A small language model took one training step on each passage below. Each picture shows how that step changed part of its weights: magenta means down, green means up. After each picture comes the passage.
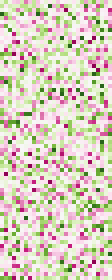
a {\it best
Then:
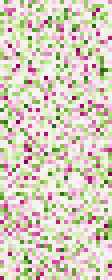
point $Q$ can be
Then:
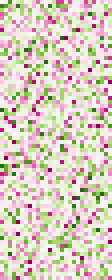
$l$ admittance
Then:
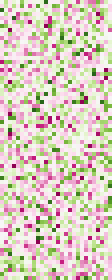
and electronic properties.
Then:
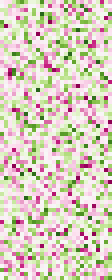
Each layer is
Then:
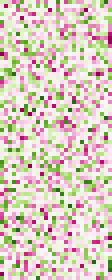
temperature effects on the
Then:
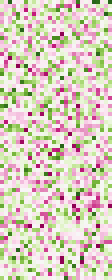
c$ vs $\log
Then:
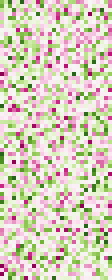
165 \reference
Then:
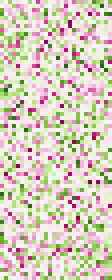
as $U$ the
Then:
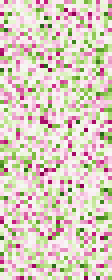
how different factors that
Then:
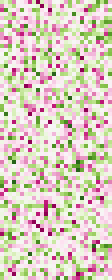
to the phase difference
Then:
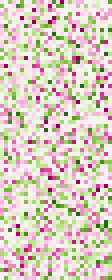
deciduous tree
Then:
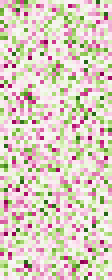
and food for the
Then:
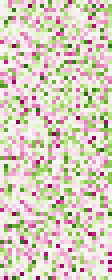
section, and %%%
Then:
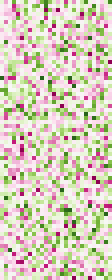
it is optimal to
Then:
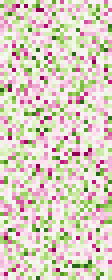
who need more ante
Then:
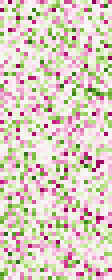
relationships proposed
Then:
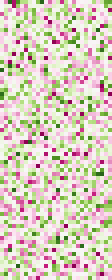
the elements needed to
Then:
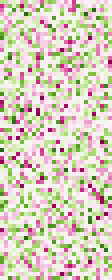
It only requires the use
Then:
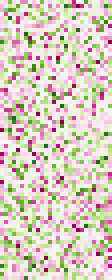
77]. It is important
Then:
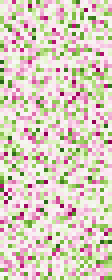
genus at least
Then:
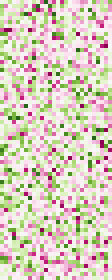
then the statement does not
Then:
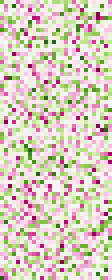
vector. So on the
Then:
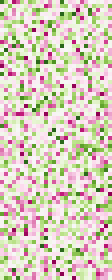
target will be
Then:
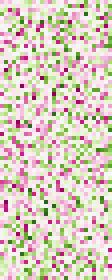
with DSC, which
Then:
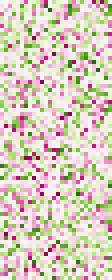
and D0 gives
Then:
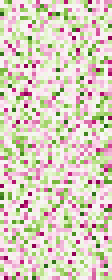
$f$ has a
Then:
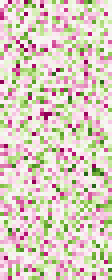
inner loop control
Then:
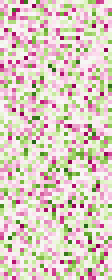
degrade human
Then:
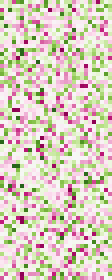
English became the
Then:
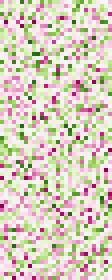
At the beginning
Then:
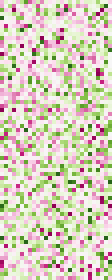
acts on the category
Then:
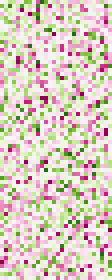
with the emergence
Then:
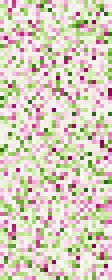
all of the 11
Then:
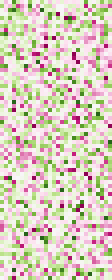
also } \langle KE
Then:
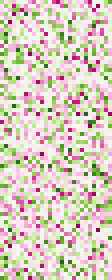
in improving overall
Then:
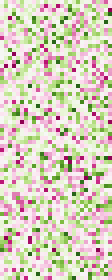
provide another
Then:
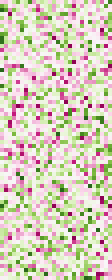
of the material which
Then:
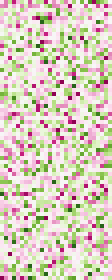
performed through a single
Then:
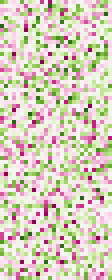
converge to a stable
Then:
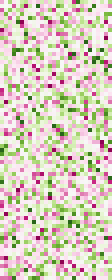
in the mapping
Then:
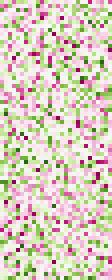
of positive examples are
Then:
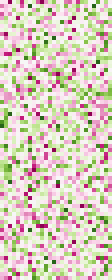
which has initially shown
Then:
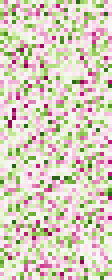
be the geodesic of
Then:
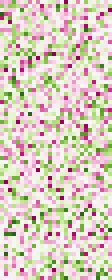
Type II
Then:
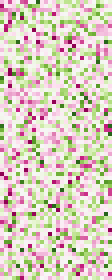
and classify algebraic
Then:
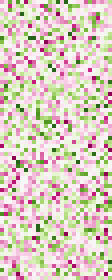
human cost.
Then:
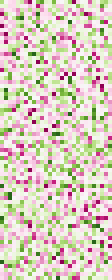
operations with one input
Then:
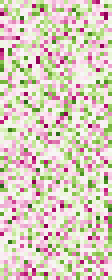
uniform framework
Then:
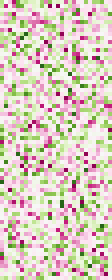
morphism $\Phi$,
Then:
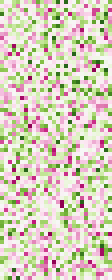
can choose $\tilde
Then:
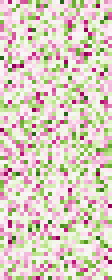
carry electric
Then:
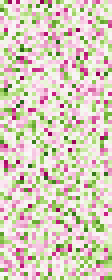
as Higman showed
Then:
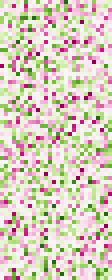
which will be needed in
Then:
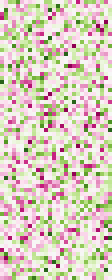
while alleviating
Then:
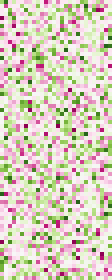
by its use, derived
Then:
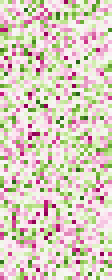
conditions to the given data,
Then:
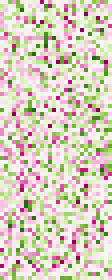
to 5.6 T at
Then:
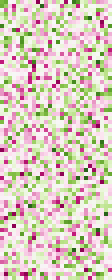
trick. The condition
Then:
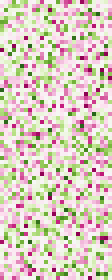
results were further generalized
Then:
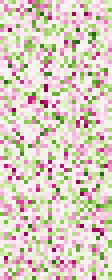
of vacuum
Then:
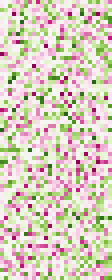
concerns with the
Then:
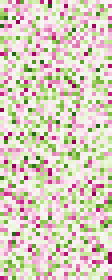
preserves each edge
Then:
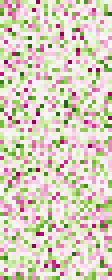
where $V$ is a
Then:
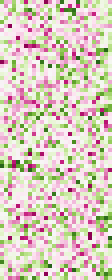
only a very special case
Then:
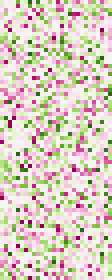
a family of
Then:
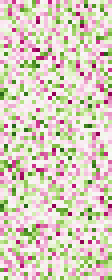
of the initial problem is the
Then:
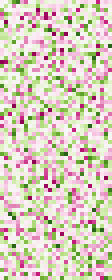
the initial companion mass
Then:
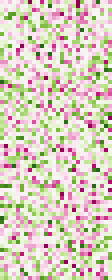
sets in $G$
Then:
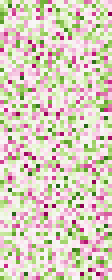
translation; we can
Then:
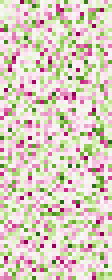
set of coupled
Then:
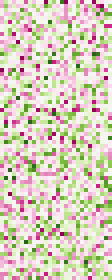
defines the MBF
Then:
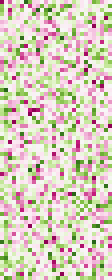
conversion is inefficient
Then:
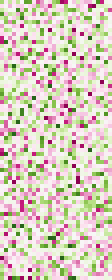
are not suitable for
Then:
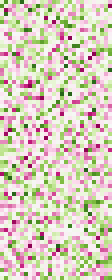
reaches its boundary.
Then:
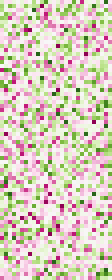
these databases, with
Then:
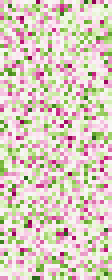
These effects, as
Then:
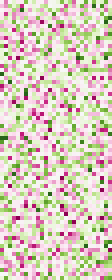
high magnetic field
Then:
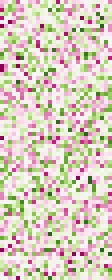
administration will
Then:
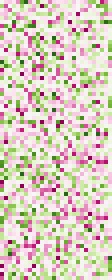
Questions 1.
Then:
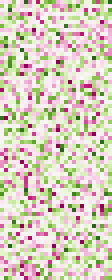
C^{\prime }\right)
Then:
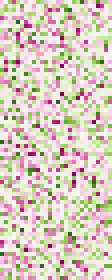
i.e.\ the
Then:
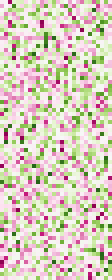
to select the best
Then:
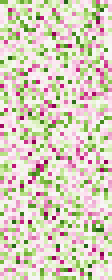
the biosynthetic
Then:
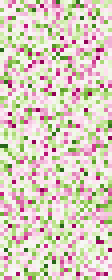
have corresponding representations by
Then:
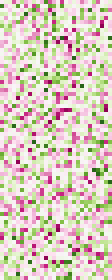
movement or data
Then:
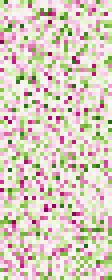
included in Gaia
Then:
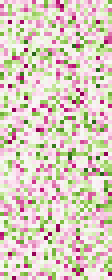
rainfall data,
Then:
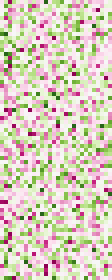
above have been obtained with the
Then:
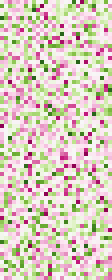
all other cases.
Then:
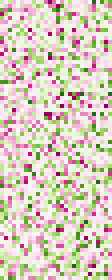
* y \in S
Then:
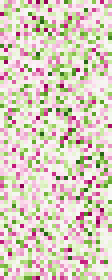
Folowing I,
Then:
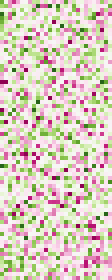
adjustments. If
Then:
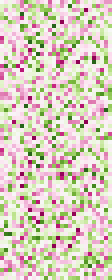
The study was approved by
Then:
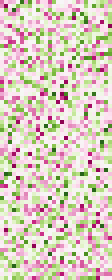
considered a real public
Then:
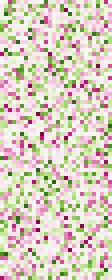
but cost orders
